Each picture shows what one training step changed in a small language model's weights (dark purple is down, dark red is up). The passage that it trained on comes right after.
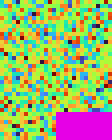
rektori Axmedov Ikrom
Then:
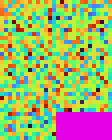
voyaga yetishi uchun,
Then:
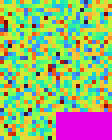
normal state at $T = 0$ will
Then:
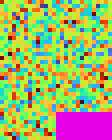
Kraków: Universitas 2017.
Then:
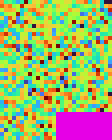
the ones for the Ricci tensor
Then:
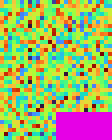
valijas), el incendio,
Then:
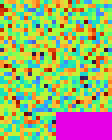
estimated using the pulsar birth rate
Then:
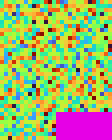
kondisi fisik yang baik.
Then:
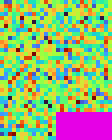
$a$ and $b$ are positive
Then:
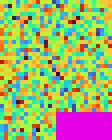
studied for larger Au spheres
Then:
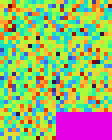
model. A composite thin film with a
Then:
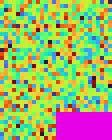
Más aún, nuestra
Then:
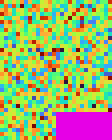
дело в зависимость от
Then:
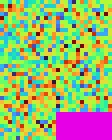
at the heart of the city. The local
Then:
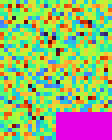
up to 128 atoms in the unit cell results
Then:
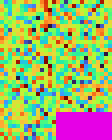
ranglarga, ta'sirli
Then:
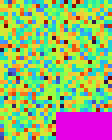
maximum offset of the geometric center of
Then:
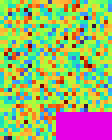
exploration. (6) Devices based
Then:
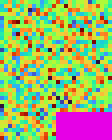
basic tests of galaxy formation models.
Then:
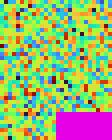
the resonator. The red theoretical curve
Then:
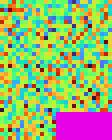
9 aa loop between the A and B
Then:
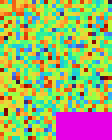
mehribonlik bor edi.
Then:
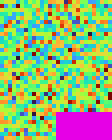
randomly in a square box of length
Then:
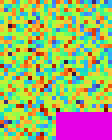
cursos de Especialização para
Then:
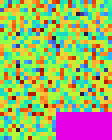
la autonomía y la calidad de vida
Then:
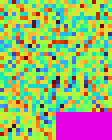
over a discrete space of safety
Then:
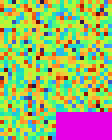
un piso de tierra,
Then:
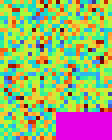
к радиусу межчастичного
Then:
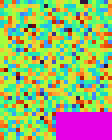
of Higher Education, Science and
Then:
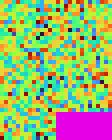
11-sentabr "O'zbekiston –
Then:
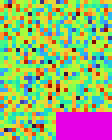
which $I(x)$ is 1 if the
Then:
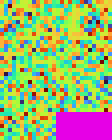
lensing flattens the modulations so
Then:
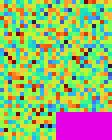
$v$ turns out to be
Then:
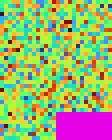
are Donsker, implying Condition
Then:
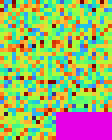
o *embodied schemata*, como
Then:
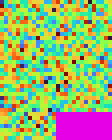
accessed by custodians with
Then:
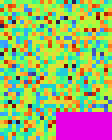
27~dB stronger than the quantum
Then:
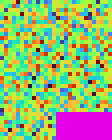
the operating system's CryptoAPI
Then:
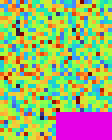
10. ed. São Paulo:
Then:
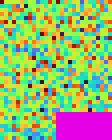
отчетность представляет
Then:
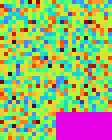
ta'rifini yo'qligini
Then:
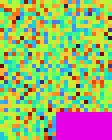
d'organes et les diversités
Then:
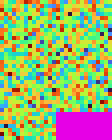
faoliyatga tayyorlash,
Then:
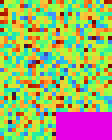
методы описательного и
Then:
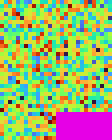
elija solo la opción más
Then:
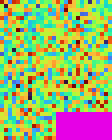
mag mich» verdeutlichen ein
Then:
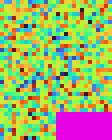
terms of an integral over the conserved
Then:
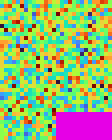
(1), определяющие
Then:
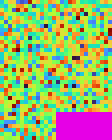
Q^c (t) \end{equation}
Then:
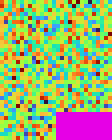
melhoras significativas nas
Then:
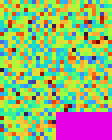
strategies are not sufficient, neither for
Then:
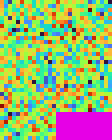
P.M. Hui and D.
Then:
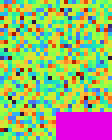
$f$ is the ``pion decay constant''
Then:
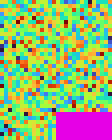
and to substantiate the unique
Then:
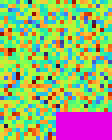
have $$L = \sbody12
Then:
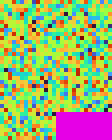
novelty assessment &
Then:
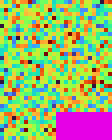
a well-known song based on the
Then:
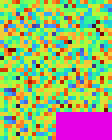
are finite, frustration due to
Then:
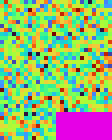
define attribute grammar. - The
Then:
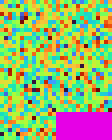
from the damaged container
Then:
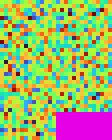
the different components due to a similar effect. But
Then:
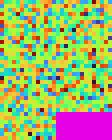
певні складності.
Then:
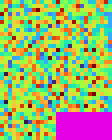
мобайнида барпо
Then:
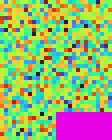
it is the reduced gravitational potential decay post
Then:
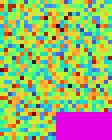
at different wavelengths such as optical,
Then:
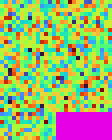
sich die Projektleitung
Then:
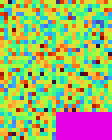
este a csillagokat
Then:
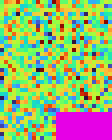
invariant under a change of the basis of
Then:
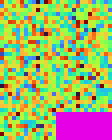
к себе в структуры
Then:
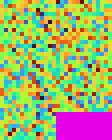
Shuningdek, har bir yozma
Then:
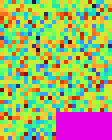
scheme for the honeycomb lattice
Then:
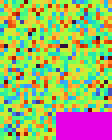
from the front- and backsides
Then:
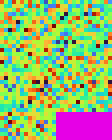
Conference on Learning Representations},
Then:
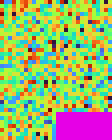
oldingda inson bir vosita
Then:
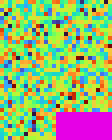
d'un point de vue technologique.
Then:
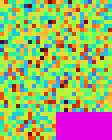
das dann quasi stillschweigend im
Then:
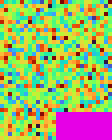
ҳам сезиларли даражада
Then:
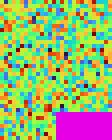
thus nuclear reactions could be induced.
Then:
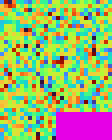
the amplitude of the disturbance factor for
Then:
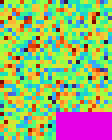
Ф.А., Рахимова
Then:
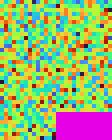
variable for a specific radius, as shown in
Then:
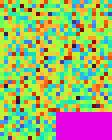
lírica festiva de la
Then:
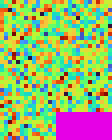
a los animales. Siendo el
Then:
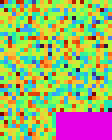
локального резерву
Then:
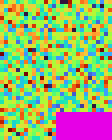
an angular average of the tunneling
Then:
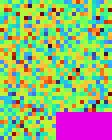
Sul (RS) apresenta dados
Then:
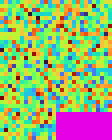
suitable instances to be tested. In
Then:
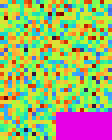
quyida omillarni sanab
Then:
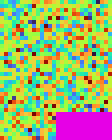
the best views of the soft X-ray
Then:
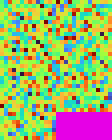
ve Maliye Bakanı
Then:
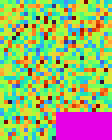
concluded that at least 100 atomic states
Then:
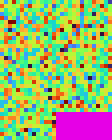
are exemplified when a charged system
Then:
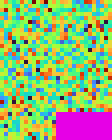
room temperature on discs of diameter 4
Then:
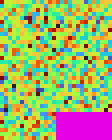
но наказание в данном
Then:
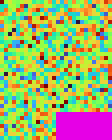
и казначейство»
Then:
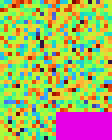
hisoblanadi, Bu esa ularni
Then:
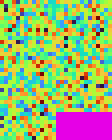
de vencer, como também os que
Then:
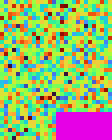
a$, which are in turn functions of the
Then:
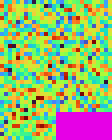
in general, a complicated phenomenon
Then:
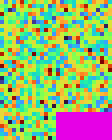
$P_{s,n}$ as defined in
